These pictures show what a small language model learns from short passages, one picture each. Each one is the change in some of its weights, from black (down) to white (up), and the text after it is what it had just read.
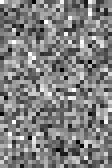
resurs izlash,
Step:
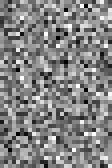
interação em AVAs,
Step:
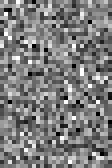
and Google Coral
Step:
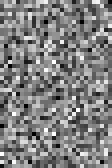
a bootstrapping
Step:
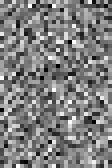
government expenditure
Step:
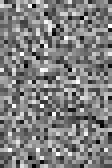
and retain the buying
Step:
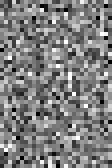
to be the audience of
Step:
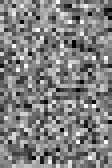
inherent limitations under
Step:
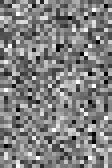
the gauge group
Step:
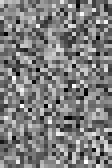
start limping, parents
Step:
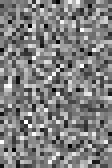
charge redistribution between
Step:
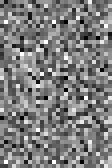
tableting are aware with
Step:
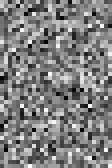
B at one level. Then,
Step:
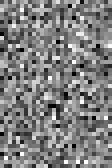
or as tab separated
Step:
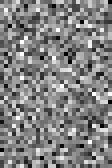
attention and impair their
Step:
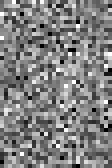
Stockholm as a
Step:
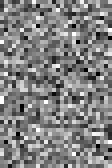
small quantities. It can be
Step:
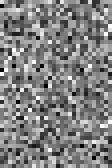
vision-based pose
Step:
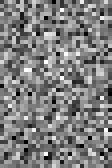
the integration of AI into
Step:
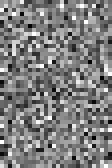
through implementing proposer
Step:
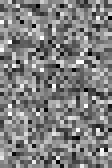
and the passages between said
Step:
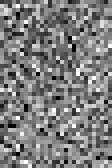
afeto e da
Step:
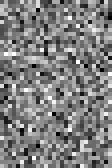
нового витка
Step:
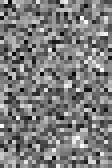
of the survey and the
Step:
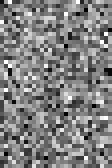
Impacts of
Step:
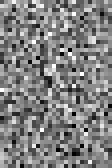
bodily functions,
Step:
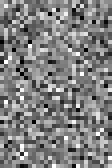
y asistencia a
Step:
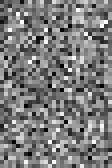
CDW gap. The
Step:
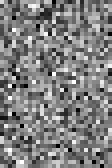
ninh thông
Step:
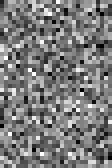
long-run income
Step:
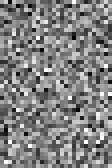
This is the deliverable
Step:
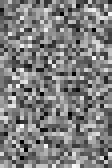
mm outside the sample
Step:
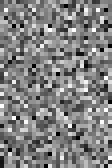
linear term has the opposite
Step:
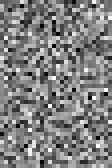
400 joules of energy
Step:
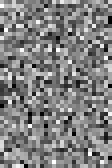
fish from contaminated
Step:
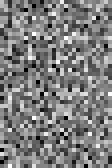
koje spadaju
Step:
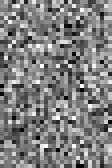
if and only if $k_j
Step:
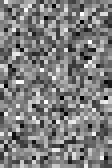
consideravelmente. Em
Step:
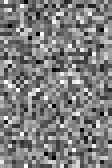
that AlF forms in highly
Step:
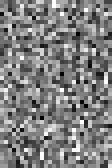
in order to achieve a
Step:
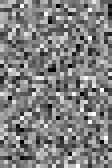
transform yields the
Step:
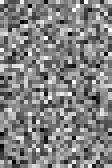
la distinzione
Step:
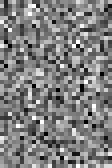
Volume 03 Issue
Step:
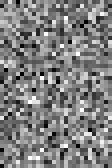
to the current strong
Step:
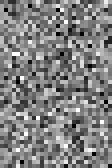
the reaction rate does not
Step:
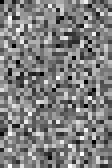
college students in
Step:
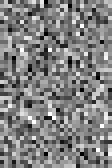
processing path radial
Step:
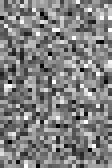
1 Organisational
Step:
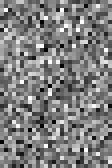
gas, because its impact
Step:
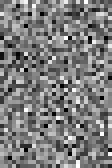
scattering from the laser
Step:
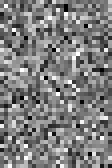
of medium variability over the main
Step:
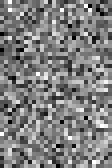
of regular LDPC
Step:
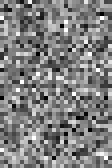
including inflammatory
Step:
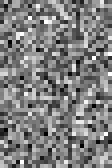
The saponification value
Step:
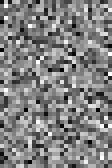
Mahmudov N.
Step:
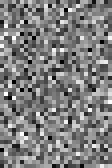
of the participants chose
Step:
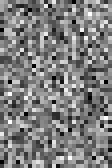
cloud top if lower 5
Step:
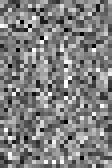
parameters have been derived by
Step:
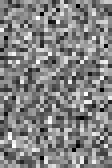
necessary condition for
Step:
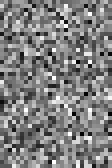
solução mais aceita
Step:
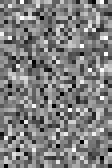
chains the ESR in
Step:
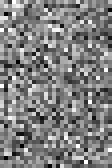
comoving coordinates is
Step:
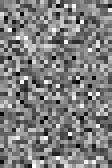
relevant aspects were
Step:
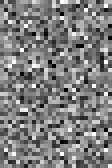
complexes for metal and
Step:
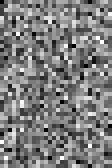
profile embedded in
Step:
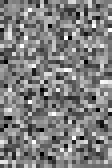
– o'quvchi
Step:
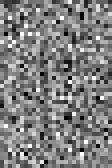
derivative with respect to the
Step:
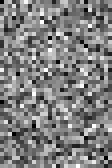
the Schrödinger
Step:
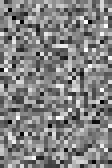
with the well-known one
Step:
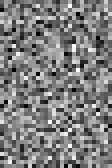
propagated through such
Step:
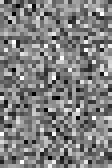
as less human and
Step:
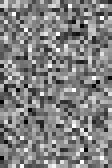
stress factor, which also
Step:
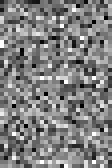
applications. However,
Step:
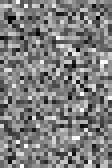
due to the more modest
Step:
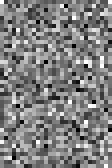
one thousand while the
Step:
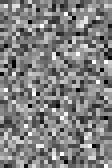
the loss of carbon
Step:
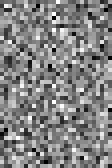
terlihat siklus
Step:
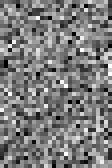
this section we present different ways
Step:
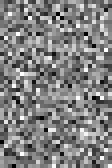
(DALYs), and a
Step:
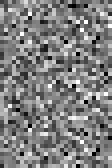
the phenomenological
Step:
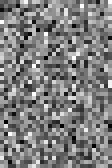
but includes the urban
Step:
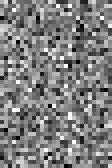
estimate of $\theta$. The
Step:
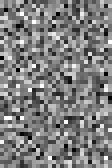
da Assembleia de
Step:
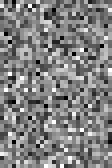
destroyed assets,
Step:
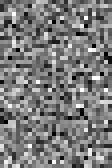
one of the most important of all
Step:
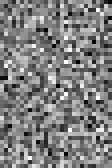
Sci., Part A :
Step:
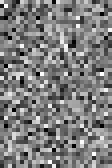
of six Iberian
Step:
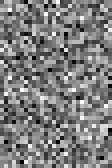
fluid (CSF).
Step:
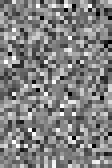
una constancia
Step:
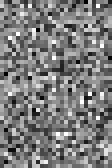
we demonstrate that metastable
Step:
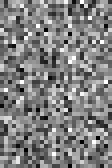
MARKETING &
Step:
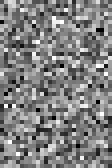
dengan Institusi
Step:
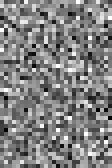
Urinov, S.
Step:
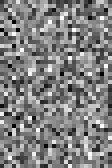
male and female
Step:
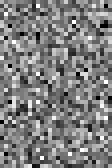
[10] reported a case
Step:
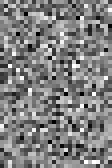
wall motion. The
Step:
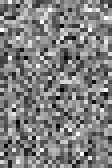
of the spin-fermion
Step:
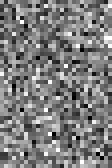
considerations, where a classical
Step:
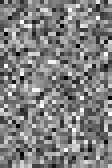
un marco teórico
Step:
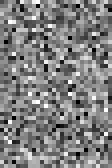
des coûts de mise
